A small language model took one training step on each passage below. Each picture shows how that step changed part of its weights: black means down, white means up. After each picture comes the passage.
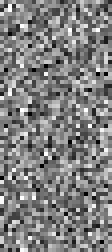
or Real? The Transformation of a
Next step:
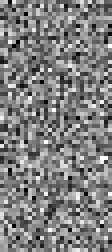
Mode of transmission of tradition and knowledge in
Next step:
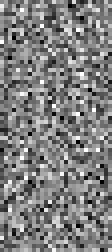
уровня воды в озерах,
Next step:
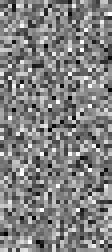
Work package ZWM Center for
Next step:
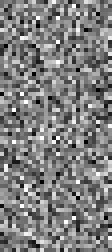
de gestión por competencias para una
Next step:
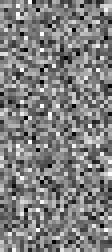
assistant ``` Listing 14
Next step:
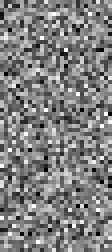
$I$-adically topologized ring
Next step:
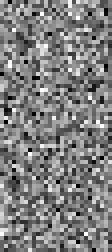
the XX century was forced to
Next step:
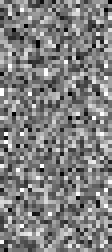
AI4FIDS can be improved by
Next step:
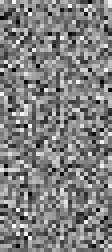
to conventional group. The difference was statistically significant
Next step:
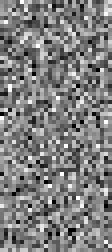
TBARS levels found in the groups consuming
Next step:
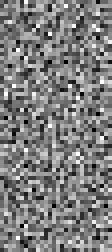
avenue against productivity. This ensured
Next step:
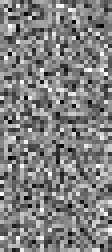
drug resistance*. 2020 Dec
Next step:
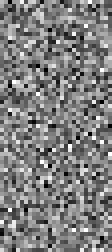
of such engine tests designed to measure the
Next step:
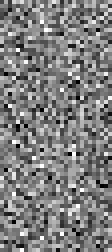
and excess return on capital.
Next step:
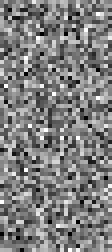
hypothetical gene. Once produced,
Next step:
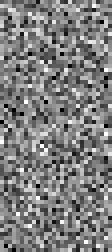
bu ijtimoiy me'yorlar,
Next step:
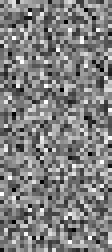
$(i)$ apply inner regularity to
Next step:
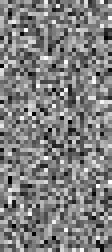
Design Ecosystem at the Exascale:
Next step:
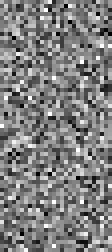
\end{array} \] The acyclicity
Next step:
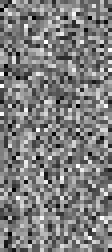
social, souvent sans que ceux
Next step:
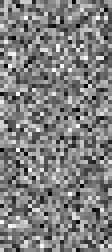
age group. Like our study, there was an
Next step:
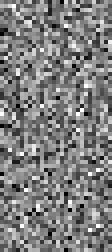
La multiplicit\'e de $a$ comme
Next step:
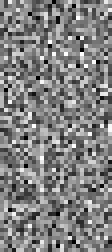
delivery systems have been developed to act as drug
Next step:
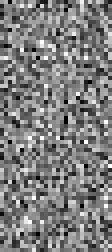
of the equilibrium price of each
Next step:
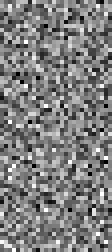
classical limit of $h$. We first observe that
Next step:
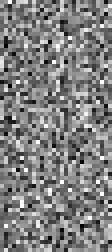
do metal, e a reabsorção
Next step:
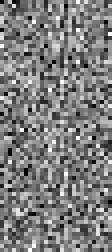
*Vaya: Madhyam* -
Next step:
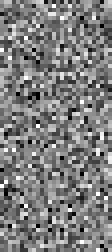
(2x_k), \mbox{ for all }
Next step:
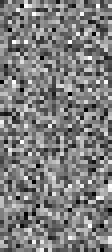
does a transition to state $4$ with probability
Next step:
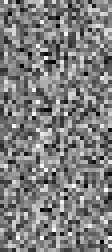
completa, iniciando desde las
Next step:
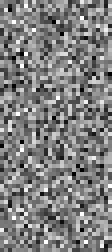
кузатилган. Чунки
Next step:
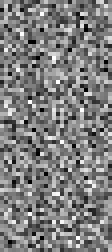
występowanie mowy
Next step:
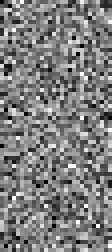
\rho_t(x)} \end{align}
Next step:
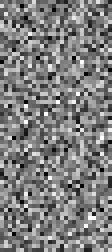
the corresponding decrease in geometric characteristics. Key
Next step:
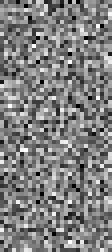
at the middle level. Further increase of
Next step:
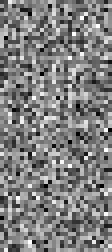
al, **Role Of Vitamin
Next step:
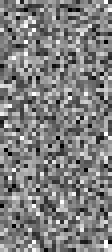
polynomial ring of $l$ variables, we have the
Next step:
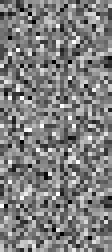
and at least one silicon-based group
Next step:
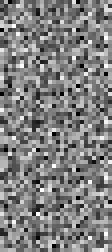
GOMES, LMX;
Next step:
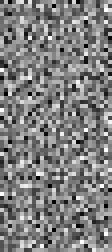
BUSINESSES: A
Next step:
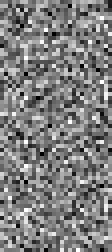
and graphically represented. Results A total of
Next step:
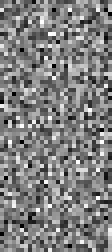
PhD, is an Associate
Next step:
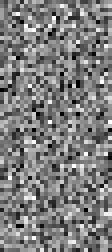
follows. Properties of the Fourier integral operator
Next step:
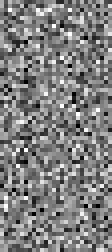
presents significant challenges due to their
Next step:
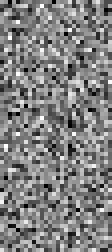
Type of Organism Variables
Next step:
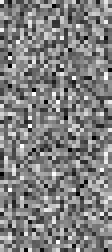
4 5 Interview date Consortium
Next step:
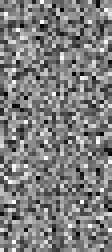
aniqlashtirish; 4) dars
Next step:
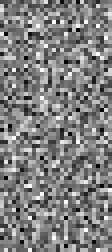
DSGE framework and simulates health
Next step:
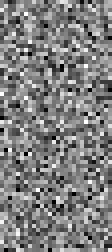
slow compared to that of $\rho_2$.
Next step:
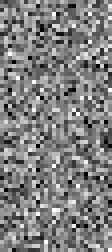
\in \mathbb{Z}$, $q \in
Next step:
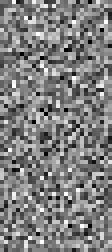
degree map $\theta \mapsto 2\theta$, different set
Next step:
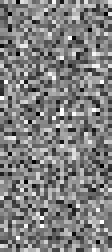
aux autres équipes.
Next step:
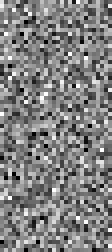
Only 35% have a Business Continuity
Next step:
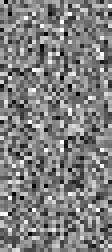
the case study focuses on the Rabobank
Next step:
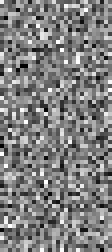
in 2023. During its early stage of
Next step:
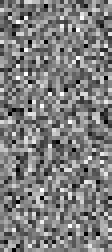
A.V. Bo'lajak
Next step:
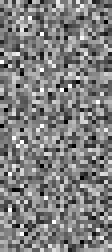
part of the issue “Cohesion in the
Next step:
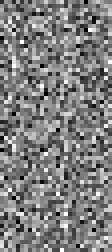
yang pengguna masukkan.
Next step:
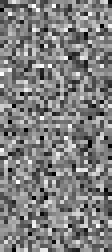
$x \in H \setminus \Sigma$.
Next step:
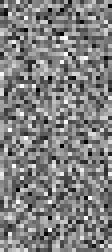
учун Давлат бюджети
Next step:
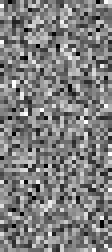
protocol called *Channel Access*
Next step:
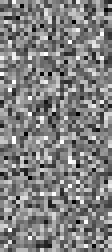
Validation Criteria: The response
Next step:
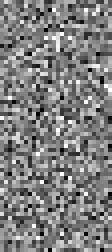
epoxy resin. The total number of tested
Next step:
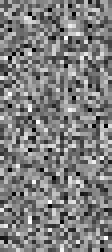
the information-analytical system of railway
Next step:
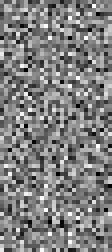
low to medium genetic variation both within and
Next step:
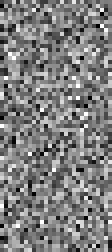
у регіонах, багатих
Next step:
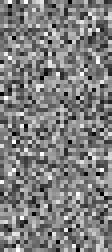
line characterizations); 3. an entire
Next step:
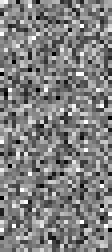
Митрополичому саду 296
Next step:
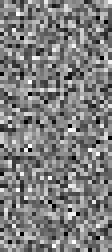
the continuum set of all points of the network. In
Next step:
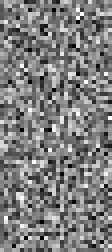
either in the 6th or 7th *Visha
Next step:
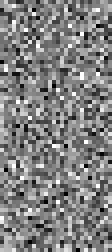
for entrepreneurs (80.56) while
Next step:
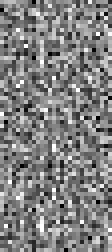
The government should protect teachers against
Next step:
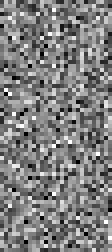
the molding pressure is, the higher the
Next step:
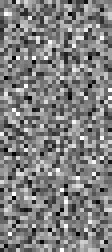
nafaqat chanqoq
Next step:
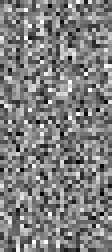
and Ricci curvatures, respectively.
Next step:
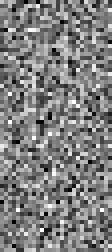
when the counit map splits by a morphism
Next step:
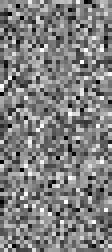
dice la mujer o el hombre) y
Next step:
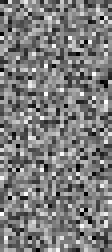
under some other conditions in Section \ref{sec4}.
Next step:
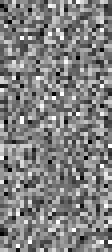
WF, Alshakka M, Baig
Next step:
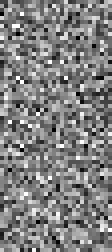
cases \begin{center} $\Omega$-adapted
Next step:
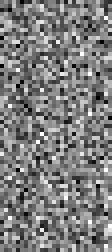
Zewditu Memorial Hospital
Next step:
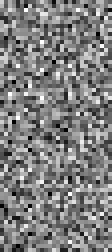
a child loss because of no facility available in
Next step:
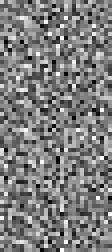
olması, işyeri ve
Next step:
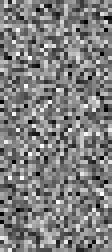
summaries etc. can also be extracted
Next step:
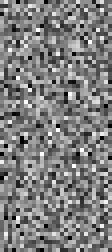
facts about geodesically equivalent metrics and fix the
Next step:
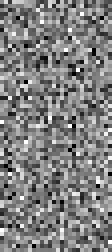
of external attacks, with
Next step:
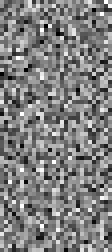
students, but also puts undue pressure
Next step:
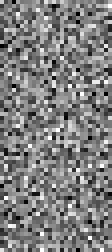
no fue continua. Esta
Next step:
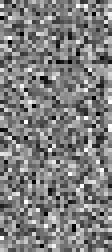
\rightarrow K $ is said to be locally
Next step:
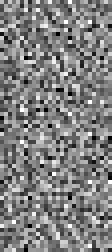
understand the origins of neurosis and
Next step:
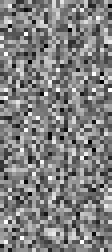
kullanma Zayıf Para
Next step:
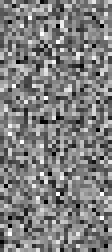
causes glabellar lines. During
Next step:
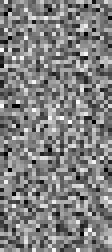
\qquad \text{for } t \in
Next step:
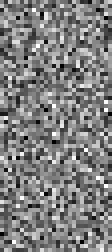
also ,so you are able to wear
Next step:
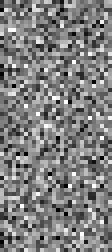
beli gabungan yang telah
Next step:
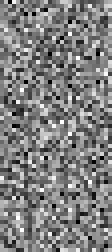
from different software deemed relevant.
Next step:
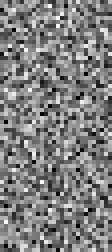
Hachicha, Dafaoyi, and
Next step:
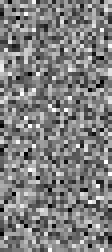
products of $4, 6$ fundamental representation of
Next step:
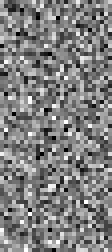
It can be noted that there is no
